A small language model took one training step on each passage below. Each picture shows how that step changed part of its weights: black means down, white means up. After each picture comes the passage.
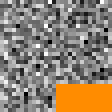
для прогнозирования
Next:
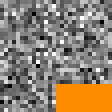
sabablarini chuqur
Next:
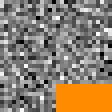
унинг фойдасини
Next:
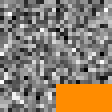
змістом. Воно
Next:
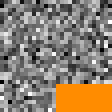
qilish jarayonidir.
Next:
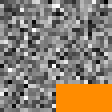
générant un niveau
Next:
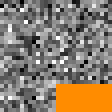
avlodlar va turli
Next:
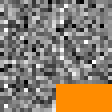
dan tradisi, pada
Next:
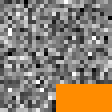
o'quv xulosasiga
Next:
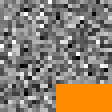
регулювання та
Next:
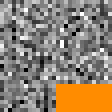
Shu tariqa ti
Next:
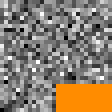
технологій. Як
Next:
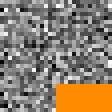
поля Процесс
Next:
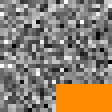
дифференциации на
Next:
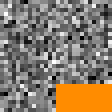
moliyaviy munosabatlarni
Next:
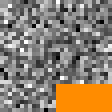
bilir ve görür.
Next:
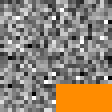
the apical foramen in the
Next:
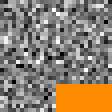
solish samaradorligiga turli
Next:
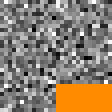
O'tgan yilga
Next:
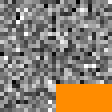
estrutura de poder feita
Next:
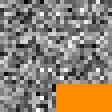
ишлари амалга
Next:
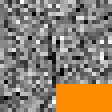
Гилева, О. С.,
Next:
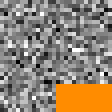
Uji Hipotesis
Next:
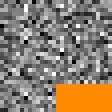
времени существует
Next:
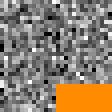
Тому від цієї
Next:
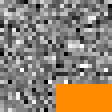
as diferentes identidades dos
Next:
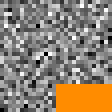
La hacienda ganadera
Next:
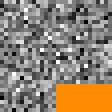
Введение в теорию
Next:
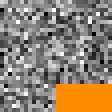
аналитических данных,
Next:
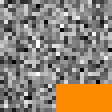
complicated by a
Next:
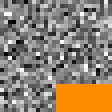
proporcionem uma forma de
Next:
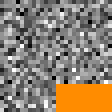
iqtisodiy va ijtimoiy
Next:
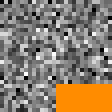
qilishning umumlashtirilgan
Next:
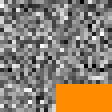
sekolah) adalah
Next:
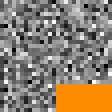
de la presión arterial que
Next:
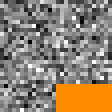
- va boshqalar <ul
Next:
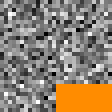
las bibliotecas
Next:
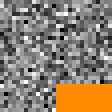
- Contexto - Pensamiento
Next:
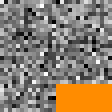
yaxshi bolalar
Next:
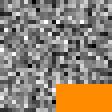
P. Jarmuzek,
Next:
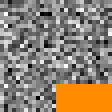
ўринда гап
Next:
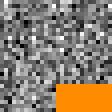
e ideología que no
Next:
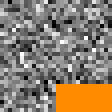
навколо обраних
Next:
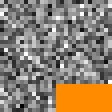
(working alliance)
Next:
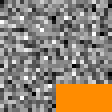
U. Matn tuzish
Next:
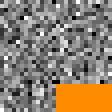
educación para progenitores:
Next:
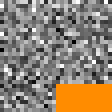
la parole fidèle
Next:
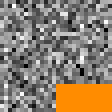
80 e é um padrão
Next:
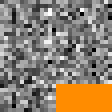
qilib atmosfera
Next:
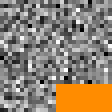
entonces llegaban los
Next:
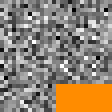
étape post coloniale
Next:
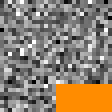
un legame dialogico
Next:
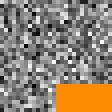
responsabilidade da SEC e
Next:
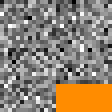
alimentos pueden
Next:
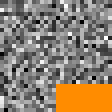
erejű mindazon
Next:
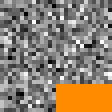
país Mc Field
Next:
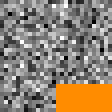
va yagona grafik
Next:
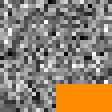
xos maqsadlarga
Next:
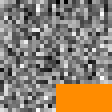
Noila Qodir
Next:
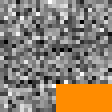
uchraydi. Ba'zi
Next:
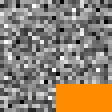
изображения (луна,
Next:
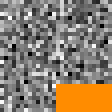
на прогноз спроса,
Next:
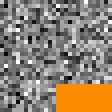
arcivescovo uniate
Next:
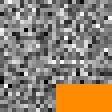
posição e variabilidade, se
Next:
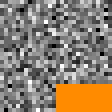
(n=30) виявило
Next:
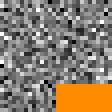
un rôle actif dans la
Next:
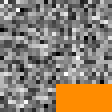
5. Kolomoiets
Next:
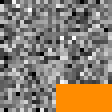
исследования является
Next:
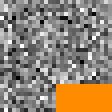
uma pista, catapulta
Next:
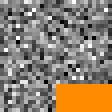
(Vivas Moreno,
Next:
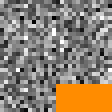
lebih tinggi.
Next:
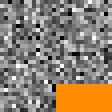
Berumen, F. L.
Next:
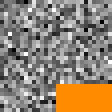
by many studies
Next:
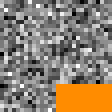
изучены на предмет
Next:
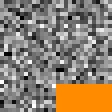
день) может быть
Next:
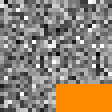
Hiermee wordt
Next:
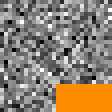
ijodida ko'plab
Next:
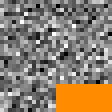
ayol butun umrini
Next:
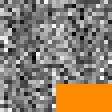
ushbu “BBB”
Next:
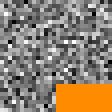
conferem uma precisa
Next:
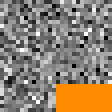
objektet fetare
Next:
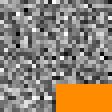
bochkalar yasaladi.
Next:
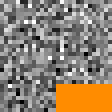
dan integritas sosial
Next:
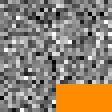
sen olmoshlarining
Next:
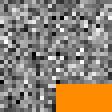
cegueira em algum
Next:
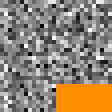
producție durabile,
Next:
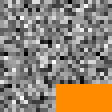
Reviewer: 2 The
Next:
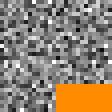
– auch künftige
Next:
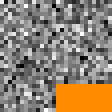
e professor. Considerações
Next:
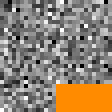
van de Raad van Tucht
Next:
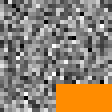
itu memang marxisme.
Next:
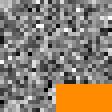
Yangi O‘zbekistonning
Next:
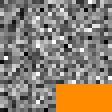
Corporate Social
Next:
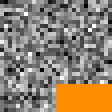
de inhoudsopgave
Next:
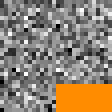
majja laskumist
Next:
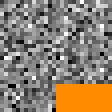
panameño y la
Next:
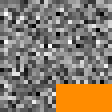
la modernidad frente a lo
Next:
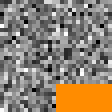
bo'linma faoliyat
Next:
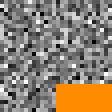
autónomo exigible en
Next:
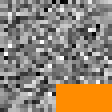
C2 arch fractures.
